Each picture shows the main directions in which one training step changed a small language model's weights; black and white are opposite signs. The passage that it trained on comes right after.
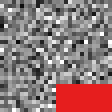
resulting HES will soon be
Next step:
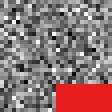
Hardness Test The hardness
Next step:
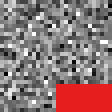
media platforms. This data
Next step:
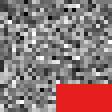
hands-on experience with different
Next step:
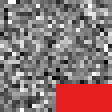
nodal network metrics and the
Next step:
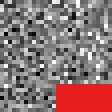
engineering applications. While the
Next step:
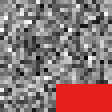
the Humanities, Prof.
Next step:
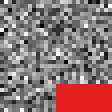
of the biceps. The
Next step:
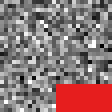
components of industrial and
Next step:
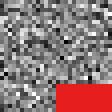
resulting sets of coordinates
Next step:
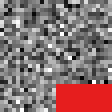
drive control. With this
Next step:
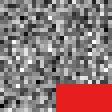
learning interventions. 1.
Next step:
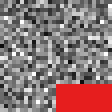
above the pituitary
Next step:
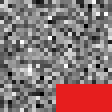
with the regard to financial
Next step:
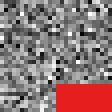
pairs of occasionally
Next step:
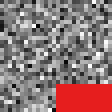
works. Majority of the patients
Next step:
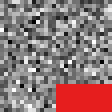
in administrative ethical
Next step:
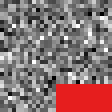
and wrist muscles.
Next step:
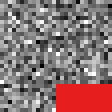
approach is based on the modification of
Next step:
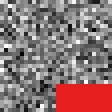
and functional specialists in the areas
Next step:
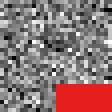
cyclization in these cases
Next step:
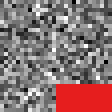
a carver single punch
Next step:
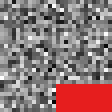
cardiac glycosides
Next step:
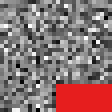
return to execute more
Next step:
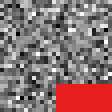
financial). As such, the set
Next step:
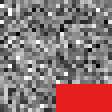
Religious adherents
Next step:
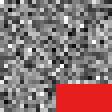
to find password. "
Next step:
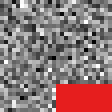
The window was resealed
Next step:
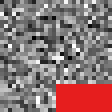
dolžine ta
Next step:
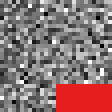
linked to the Semantic
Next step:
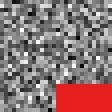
Goals, in line with the
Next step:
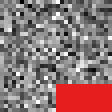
boro rice area, the
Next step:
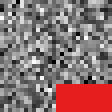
all of the sound samples to be one
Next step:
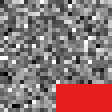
Hepzibah RI
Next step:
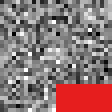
the airplane. Another group
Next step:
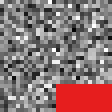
development objectives, only by implementing
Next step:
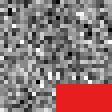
the effects of HPWSs on
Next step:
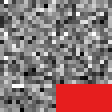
temperature was established, the
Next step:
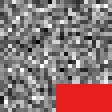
ASEAN countries India also
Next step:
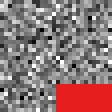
starts with the “Basic
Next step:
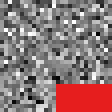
relationships which may be considered as potential
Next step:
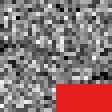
mesophotic corals is
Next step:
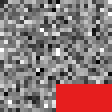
harder to characterize experimentally and
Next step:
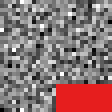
Acquire science data and
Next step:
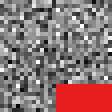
strong interannual oscillations,
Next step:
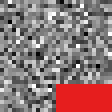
candidate does not need to
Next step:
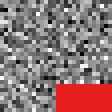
5) as mobile phase.
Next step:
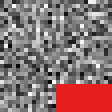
facets of the JS survey
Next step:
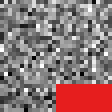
produced as well as the composition and
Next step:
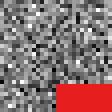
vitro* and, for
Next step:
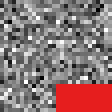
(76 channels times the
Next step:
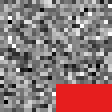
consumption measurement was performed using an
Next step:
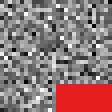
knowledge in the recognition of
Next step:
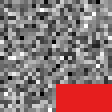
in vitro drug release studies after
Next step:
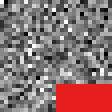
that accountants need to succeed
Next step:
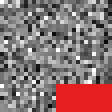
taking antibiotics for a
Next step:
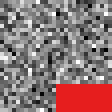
| ROC AUC values
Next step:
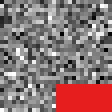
time series. - Making a function
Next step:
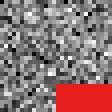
the size and recurrence
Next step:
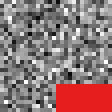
the hour that the government should focus
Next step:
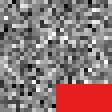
diabetes mellitus
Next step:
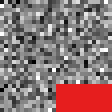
Management of Pericardial
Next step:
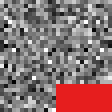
Let the set (space) be
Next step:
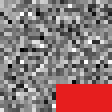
sensor output controlling
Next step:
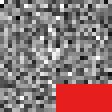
of the SFP HA
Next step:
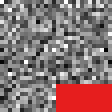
operations: ABB™
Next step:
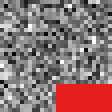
for evaluating stock returns
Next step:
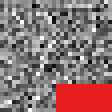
don't go olive
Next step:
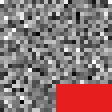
particular, plastics that invade the
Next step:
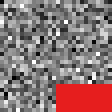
listing process; 3.
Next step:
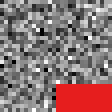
(radial, axial and
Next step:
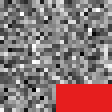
were burned, the smoke
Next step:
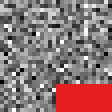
tissue, and leading to
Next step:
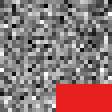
L-W ratio,
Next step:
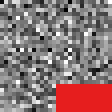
of historical artifacts made
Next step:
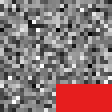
3 artificial dielectric
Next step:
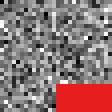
House offered him a
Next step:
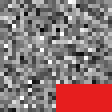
and an interesting research topic that
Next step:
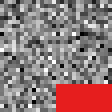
test method, referred to as
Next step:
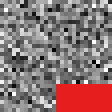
address these challenges which were given above,
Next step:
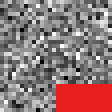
notably, there are some
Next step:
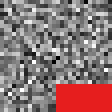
Further studies for suitable
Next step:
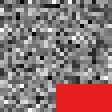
slip surface; this information is based on
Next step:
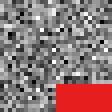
we must have $m \neq
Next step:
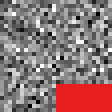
aspects of emotions and
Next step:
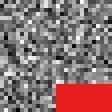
capital) are critical variables in
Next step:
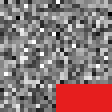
of the 1945 Constitution,
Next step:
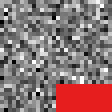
according to the input data. Users
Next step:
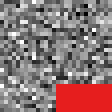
oral cavity lesions were
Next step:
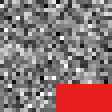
of the data utilized the
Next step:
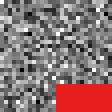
the effectiveness of vocational
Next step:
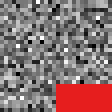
exhaustive search within the
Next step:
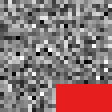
Login: ``` using
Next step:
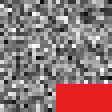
the profile of the proteases when
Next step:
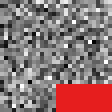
is due to significant geometric differences
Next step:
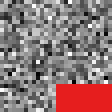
that will be faced, if the
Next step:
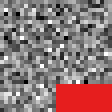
A comparative study of male and
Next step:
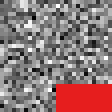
effective robotic manipulators
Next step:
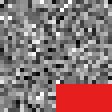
with the plasma production power. The
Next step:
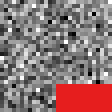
2. *If the subtraction
